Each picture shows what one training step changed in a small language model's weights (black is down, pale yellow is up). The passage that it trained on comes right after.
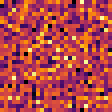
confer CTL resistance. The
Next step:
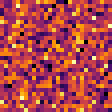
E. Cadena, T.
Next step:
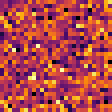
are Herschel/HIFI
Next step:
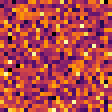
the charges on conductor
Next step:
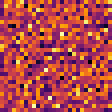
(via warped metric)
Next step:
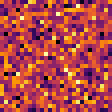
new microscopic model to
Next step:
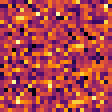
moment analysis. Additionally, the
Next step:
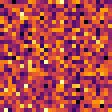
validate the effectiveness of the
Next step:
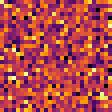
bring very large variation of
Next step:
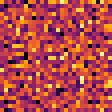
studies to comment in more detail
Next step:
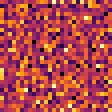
flavor mixing matrix can be
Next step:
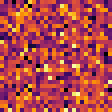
agreement with the other measurements of
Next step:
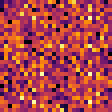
can also be interpreted as a larger effective
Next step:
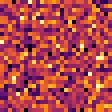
resources (IBRs)
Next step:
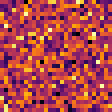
to improve the accuracy and
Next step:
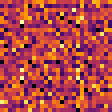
porous media can be
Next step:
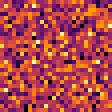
us now turn to the derivation of
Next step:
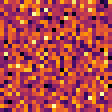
0$, i.e., the algorithm
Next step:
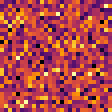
lattice beams. The
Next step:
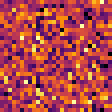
of o-Ps, one of the
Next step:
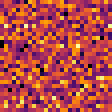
multiplicative noises are treated
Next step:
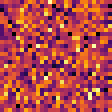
but also planar --- that is,
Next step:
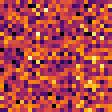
distribution. Previous studies with
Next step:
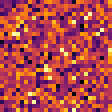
orientations of transition dipole
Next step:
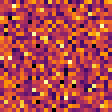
simulation requiring four trainees
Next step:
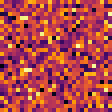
Algorithmically, it performs the
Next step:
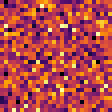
not calculate the reprocessing
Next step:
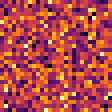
conservatively estimate a temperature
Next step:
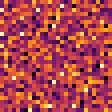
illustrates the reason for
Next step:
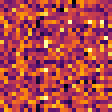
of the Ti species between target
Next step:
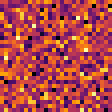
with those of the UWB radar
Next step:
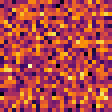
the regions of the significant decrease of
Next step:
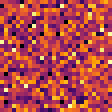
one can always increase $\rho$
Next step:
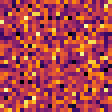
representation is a sum over all odd
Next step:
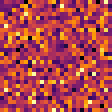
to implement through straightforward
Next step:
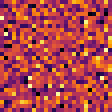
above). Line-positioning depends
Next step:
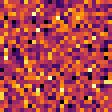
in Fig.~\ref{Fig:7}. The
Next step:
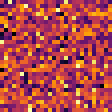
Wilson coefficients to be real,
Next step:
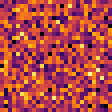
the above mentioned position (the
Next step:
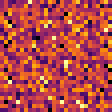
showed that strong electronic correlations lead
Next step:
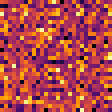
touch and pressure input.
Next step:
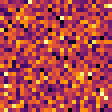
along multiple paths of the same
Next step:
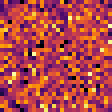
also for the derived ones,
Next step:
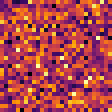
that fluctuations in the atom number on
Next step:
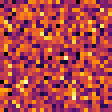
the following processing steps on the data obtained
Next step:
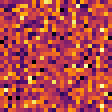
mathematical trick as it may
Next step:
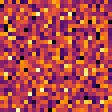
order of smallness than other terms if
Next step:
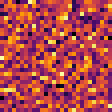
more easily enforce data
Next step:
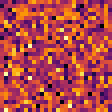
the basis of our measurements, contained
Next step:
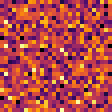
the communities detected using the
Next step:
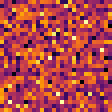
the energy levels coming from each band
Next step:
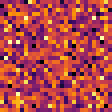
increase in the detector's rest
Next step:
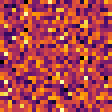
to a supergravity prepotential
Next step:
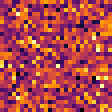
side is the contribution of thermal
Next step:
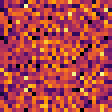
can accurately predict the RA
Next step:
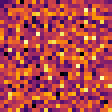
expression of the form \begin{eqnarray}
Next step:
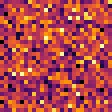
increasing in measurement time, which is also
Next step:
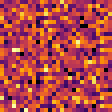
of these states. Although there is a
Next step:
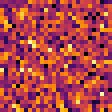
from a flare is computed,
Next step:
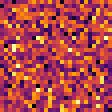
the accelerated expansion in the
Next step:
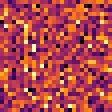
bounce (we cannot consider, given
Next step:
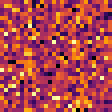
(b), steadily decreases
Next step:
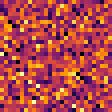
were consistent with $z\sim2$
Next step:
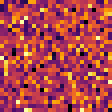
dynamics which can be obtained by the stringy
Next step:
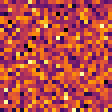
find both an optimal policy and the
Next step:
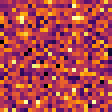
orbital period. In Section 3,
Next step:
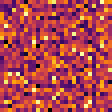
to allow oxygen ion
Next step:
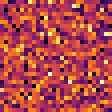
means diffusion transport for a
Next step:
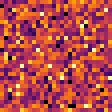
the bins defined for each CMD and
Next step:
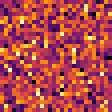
uniform pumping, the
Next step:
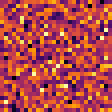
fixed-sample multiple testing
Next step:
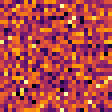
right-handed bulk
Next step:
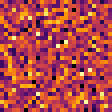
often struggle to capture
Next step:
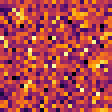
quinine in uncomplicated
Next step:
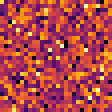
time. These quantities permit
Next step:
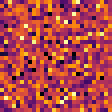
& \colhead{SMC}
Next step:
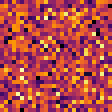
\end{subequations} and all
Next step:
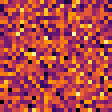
decreasing with time and eventually
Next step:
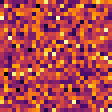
Filter in a Bayesian
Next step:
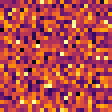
forces are evident. The effective
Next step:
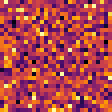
where $c_1$ is an integration
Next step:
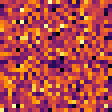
supplementary lemmas, is
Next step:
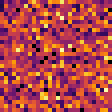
can straight forwardly transform
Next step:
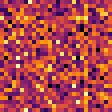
along to the interior of the
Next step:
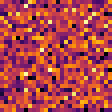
test in various pulsation codes
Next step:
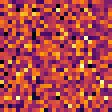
usual semiclassical picture.
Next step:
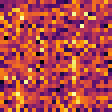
in the previous section. For both the
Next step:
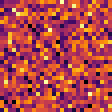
astrophysical as well as
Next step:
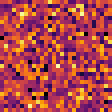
essential components before
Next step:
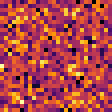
second case. However, for the FTL
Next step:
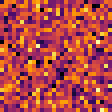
\quad \text{s.t.}
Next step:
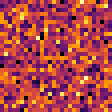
in ferromagnets, if
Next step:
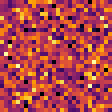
with a weak next to
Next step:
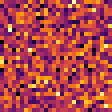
dependence of the vector meson spectrum using
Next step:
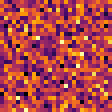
melting temperature without appreciably
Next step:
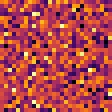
These slopes were measured based on
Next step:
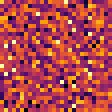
There has been surprisingly
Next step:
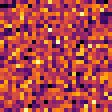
contributions to $\Gamma_{h^4}$
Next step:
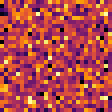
geometrical realization of massive
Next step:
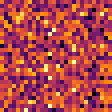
array of smaller number of cold
